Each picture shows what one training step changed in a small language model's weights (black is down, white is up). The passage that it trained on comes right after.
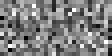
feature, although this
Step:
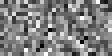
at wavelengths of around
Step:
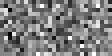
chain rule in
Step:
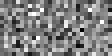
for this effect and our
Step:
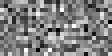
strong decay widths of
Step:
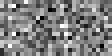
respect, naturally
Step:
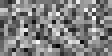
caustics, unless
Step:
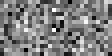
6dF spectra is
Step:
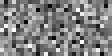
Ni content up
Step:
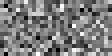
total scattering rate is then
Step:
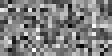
fluctuation in the
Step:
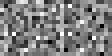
different fitting and
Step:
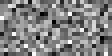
in high-speed
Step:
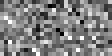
\text{for }
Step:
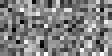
IDs in
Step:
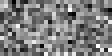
Kasner threshold
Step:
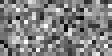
quantum wells, which
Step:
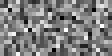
the closed-loop
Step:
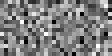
to strictly
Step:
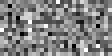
careful analysis
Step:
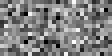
measure of academic
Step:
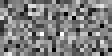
have a simplified expression
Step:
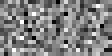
to write the fields
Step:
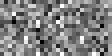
in shadow.
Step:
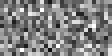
when the model is
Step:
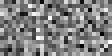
arguing that the
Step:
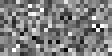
for the crystalline
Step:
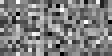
on the same Fermi
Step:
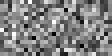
the LHC environment}
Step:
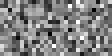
the extraction of information
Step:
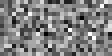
across the whole
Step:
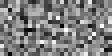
the physical properties of the
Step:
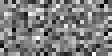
and others},
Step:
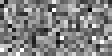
(see Fig.
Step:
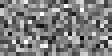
following Mellin amplitude
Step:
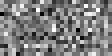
for $\alpha\sim
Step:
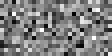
as at low energies and
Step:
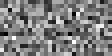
the quantity:
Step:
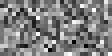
coupling is proportional to the
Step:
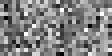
The mechanism proposed here is
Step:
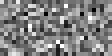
of a queue
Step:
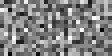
remain rooted
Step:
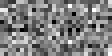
transverse directions.
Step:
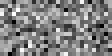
example program, and
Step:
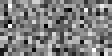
trees provide inherent
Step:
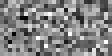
the way the CNN
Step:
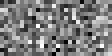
represented by the combination
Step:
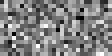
its generality to
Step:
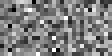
that lockdown might
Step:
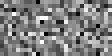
grant no.
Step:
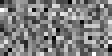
triple identified by
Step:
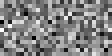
at the LHC was
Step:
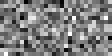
$\theta$ and
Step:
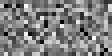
representation space that is
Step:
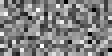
is a consistent estimator
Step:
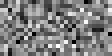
the cold dark matter
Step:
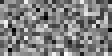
default value that
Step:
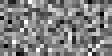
can provide insights
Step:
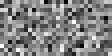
zero magnetic field and
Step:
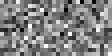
of derivations, it
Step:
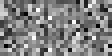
was gradually
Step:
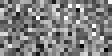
nature of the simulation.
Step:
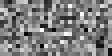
cross-section observed when
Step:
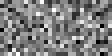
Original model
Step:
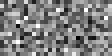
fraud may be sufficient
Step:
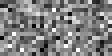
Energy. The
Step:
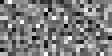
warm dust
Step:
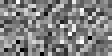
in diamond and
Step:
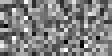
one might be tempted
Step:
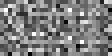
random initial conditions on the
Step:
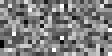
cavity length over 30
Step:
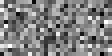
model, without testing
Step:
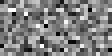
& Channel &
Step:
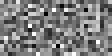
of each photon on the
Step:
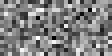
and which makes it
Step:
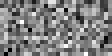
the LG phase,
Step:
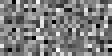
trailing of
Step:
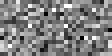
of gas. Figure
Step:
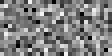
we noticed that
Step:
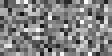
home runs during
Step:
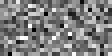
of pions,
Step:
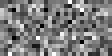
gradients of the
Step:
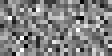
that the price of
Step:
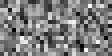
the total hadronic
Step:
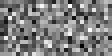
now $\ell$ is
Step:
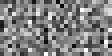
there are practical
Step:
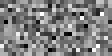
integration constants to the
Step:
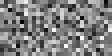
MRK limit.
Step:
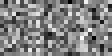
in the results of simulations
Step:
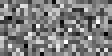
de Propris
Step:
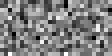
the orientation of
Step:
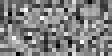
the RV of the
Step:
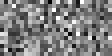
and 2SDI
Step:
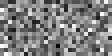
resonance frequency for all
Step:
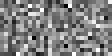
for feature selection
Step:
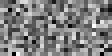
uncertainty in the transmission measurement
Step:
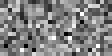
the failure to
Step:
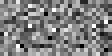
of the top quark
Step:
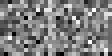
which satisfies above
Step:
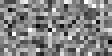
simulation runs were performed
